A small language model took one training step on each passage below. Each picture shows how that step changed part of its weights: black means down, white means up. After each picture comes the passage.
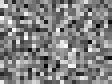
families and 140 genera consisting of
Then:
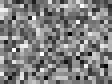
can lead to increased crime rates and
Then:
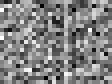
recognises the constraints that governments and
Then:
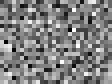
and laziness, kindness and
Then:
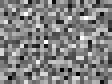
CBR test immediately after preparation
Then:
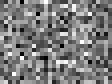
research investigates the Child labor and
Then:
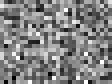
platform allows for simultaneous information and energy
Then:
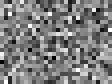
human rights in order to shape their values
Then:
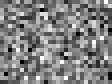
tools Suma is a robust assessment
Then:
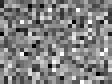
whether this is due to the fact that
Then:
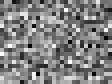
the antenna's diversity metrics whose values are
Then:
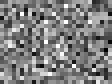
starts a new session; the user
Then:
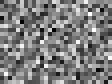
coverage, engagement, and relevance
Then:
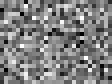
employee, medical diagnosis, **the provision
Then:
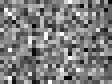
in a relaxed and friendly
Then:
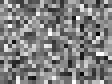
University Public school Hanoi University of
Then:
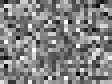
should be deposited in its place.
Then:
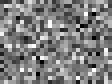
from this study reveal that the dimensions of
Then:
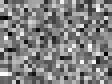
highly accurate computations, such as
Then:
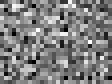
research design was adopted. The study
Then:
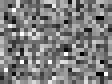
Dedhe D Y Patil
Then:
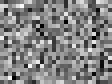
leading authors from scientific schools and the
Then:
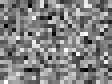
some simple continued fractions connected with
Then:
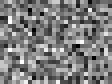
. Figures 3–5 report
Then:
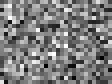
the patient is advised complete bed
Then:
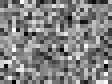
when access to the Enterprise
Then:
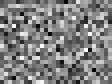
path [1]. The modular approach
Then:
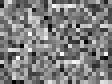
at increased risk of chronic lung disease with
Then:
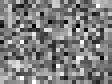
teenage females had normal blood flow
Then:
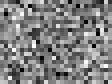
food - (3) A pair of
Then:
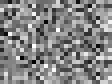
bank services market is dominated by three
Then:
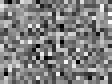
framework and existing initiatives in the domains
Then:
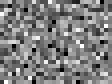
at UTM she managed to complete
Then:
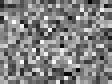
output, outcomes or impact. The indicators
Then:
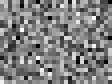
the 2-3mm spaced
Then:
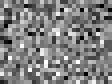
a finite crack area and describing
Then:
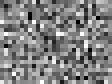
transform infrared spectrometer
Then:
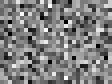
Leslie Taylor,
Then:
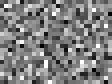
Pt: I calculate and
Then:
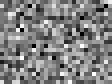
financial burdens on consumers who require
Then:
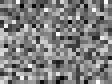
is limited from above by the mass of
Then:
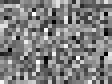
proportion of oil, Smix and water
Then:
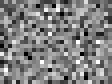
several studies, field based high throughput
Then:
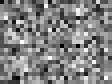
More details of these measures should than be
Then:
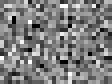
to insights to be used for
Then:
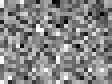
M.U.-U. provided
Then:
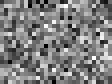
to transform into the necessary outcomes to achieve
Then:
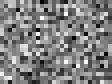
common guiding framework for designing
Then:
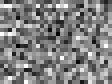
under solar irradiation was shown
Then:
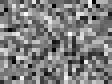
characterization experiments that included optical fiber was
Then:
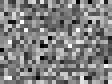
50% GGBS in the context
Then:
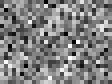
is to move away from engaging with
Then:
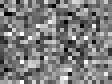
(2012). In this research, the
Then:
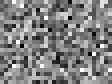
of current or former terrorists.
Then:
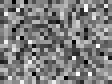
(in terms of outcome)
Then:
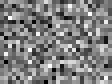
was also reflected to influence the number of
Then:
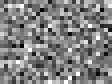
at children, in three of its
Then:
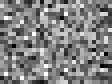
critical need, the University of
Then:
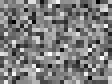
each individual consumer/patient depending
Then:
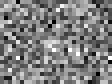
enable the individual to acquire skills in
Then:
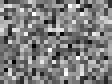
compound was dissolved in ethanol (20
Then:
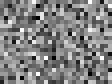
doch gar nicht.
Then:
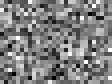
arborea* seedlings
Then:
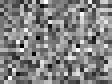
of practical reason that is restricted
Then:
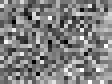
mental retardation is uncommon
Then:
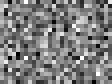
International Journal of Scientific & Engineering Research
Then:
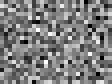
the school needs to better respond to the
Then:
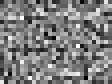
the families of each of the 80 employees
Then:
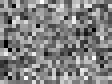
Table 2. Figure 3. The
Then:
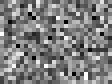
the fungus BbWS
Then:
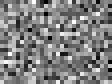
e Azam Medical College
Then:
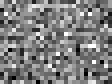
prognosis and relapse
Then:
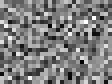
the amounts of each element in the
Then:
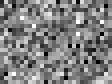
Radiation (EMR).
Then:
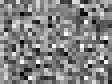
*Proc. URSI
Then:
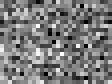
Eurostat is not responsible.
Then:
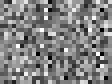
of Different Variables. Modern
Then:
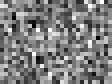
for Musical Expression*,
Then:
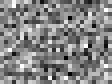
indicate as much. Doing so reduces
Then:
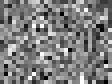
day to day basis in context to production
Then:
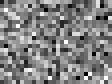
selection connected with head. If the selected
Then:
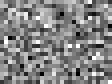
the “level of detail” is an
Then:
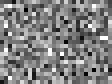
stated thus by Hume:
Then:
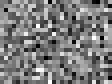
of Technology. *Journal of
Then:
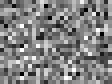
2 months, consistently with data in
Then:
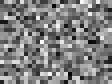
used with descriptive statistical stages, correlation
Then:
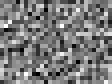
minimal volumes and keeping the
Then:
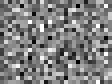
This Research Is To Design And Develop A
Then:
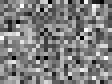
accentuated the critical importance of
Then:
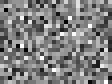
contributes 30% to the GDP.
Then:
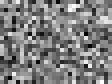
experiment was conducted from July to December 2023
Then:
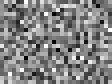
held in Stuttgart,
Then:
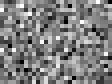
ethical aspects.** 3. Summary of
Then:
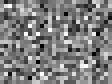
employees must be trained to understand the environmental
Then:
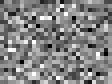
dysenteriae* from patients
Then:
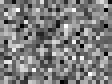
expressing hidden meanings and studies
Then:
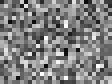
by Kent Beck in the
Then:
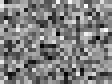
significant effect on the principal's digital
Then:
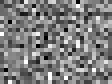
“Popular Medicine and
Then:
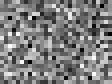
members they are molding. This
